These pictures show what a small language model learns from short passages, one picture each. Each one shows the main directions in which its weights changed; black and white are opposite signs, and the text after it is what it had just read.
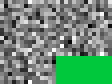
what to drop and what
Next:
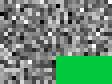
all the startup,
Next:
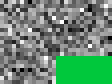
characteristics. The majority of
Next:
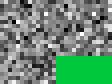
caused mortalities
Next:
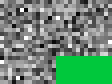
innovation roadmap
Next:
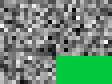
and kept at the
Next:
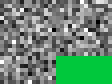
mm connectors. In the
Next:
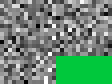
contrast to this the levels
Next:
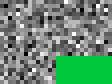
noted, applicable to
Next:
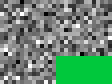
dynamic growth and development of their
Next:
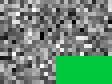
Testing datasets were
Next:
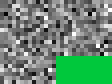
on accuracy rather than fluency
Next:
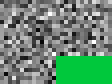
including forced vital capacity
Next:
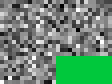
the achievement of educational
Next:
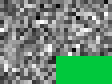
Comparison between L distribution
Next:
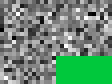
in individuals' perceptions
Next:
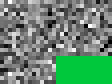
from other repositories
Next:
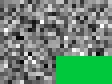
society from mechanical to
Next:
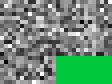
be a complete convex
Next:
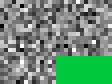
and techniques that stimulate
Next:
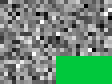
of the customers with different
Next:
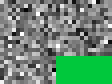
about 3 km south
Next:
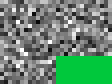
less than 1% and the
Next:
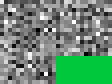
secretion, age,
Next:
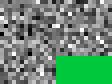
further information please visit
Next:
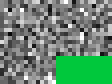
cybercrime runs
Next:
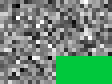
the bombing.
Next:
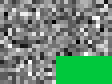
piece, not
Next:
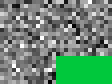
the variation of the
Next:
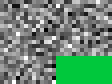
the major «block
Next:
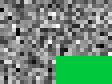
and valve replacement
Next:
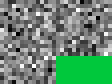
on speed, power, and
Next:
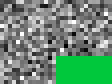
1-3 along with their
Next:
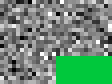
standard. The standard was over
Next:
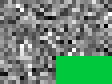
‘fix’ their
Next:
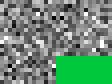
Department of
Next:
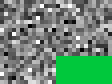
time, x, y):
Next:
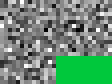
distraction) and new opportunities
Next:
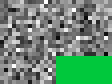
NO levels, potentially
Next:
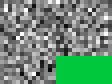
sun and are not
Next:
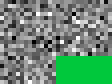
for instance, in order to
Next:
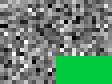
Is public food storage provided to
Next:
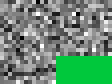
in SPA, Statement
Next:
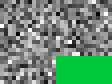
and decision making. The common
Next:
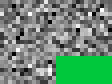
phraseological unit is
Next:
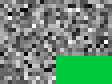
regarding the MIC and
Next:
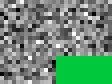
into** your glass by
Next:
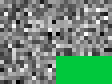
al., [8], proposed
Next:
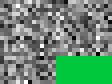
have proved to be
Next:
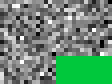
the inner surface of the
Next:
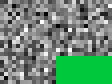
of this extended theory of
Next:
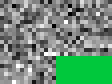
scrutinise the
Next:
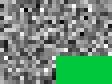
addressing the issue of
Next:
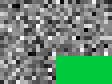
the two concepts, the concept
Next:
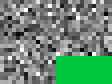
need to provide the best care
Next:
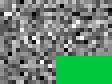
basis functions that can be written
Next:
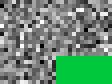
and test the proposed systems.
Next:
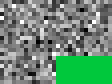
users”. For instance,
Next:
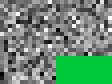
for differences in genetic
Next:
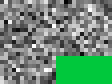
The majority of the
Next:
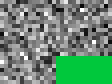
contemporary medical
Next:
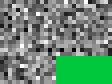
on the architecture. In
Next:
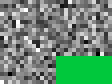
[15] who also found
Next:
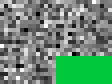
how we set out to
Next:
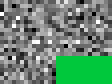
each function based upon this
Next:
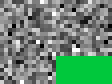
Figure 3 shows that for the
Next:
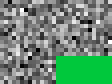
regime derived from
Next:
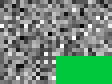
and will take it to the
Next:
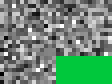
number of datas we can't
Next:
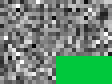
species as their diversity and
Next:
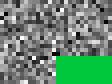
V. RESULTS
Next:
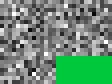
are known since long but the
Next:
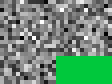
All simulations are performed with
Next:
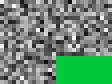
time and in the presence of
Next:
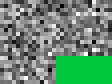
there could be an opportunity
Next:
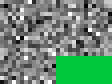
shown in **Table No.
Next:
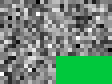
on this milestone
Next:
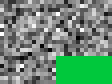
everyone, its principles
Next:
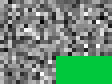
of counting, and he
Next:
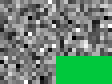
unemployment rate to
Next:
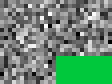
aseptically transferred to
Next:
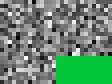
follows the rule that
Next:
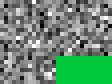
attributes Classes
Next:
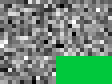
observations were also noted by
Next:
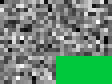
map vector components from
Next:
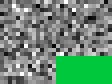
game that 1) provides
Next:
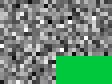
the patient's affects and
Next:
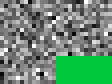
generally been used in the public
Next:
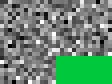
of daily routine
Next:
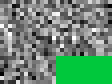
is to strengthen and
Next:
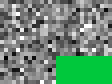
with the experimental results,
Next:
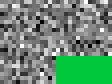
the specimens. The test
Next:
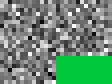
with uniform surface
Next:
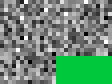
Communication Adaptor
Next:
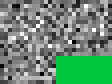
the management of resources in a
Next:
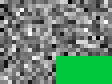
interface. Sensitivity
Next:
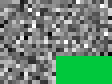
OF INTEREST
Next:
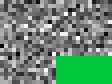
Conflicts of
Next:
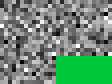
and the system has the following
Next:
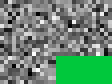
of enterprise resource
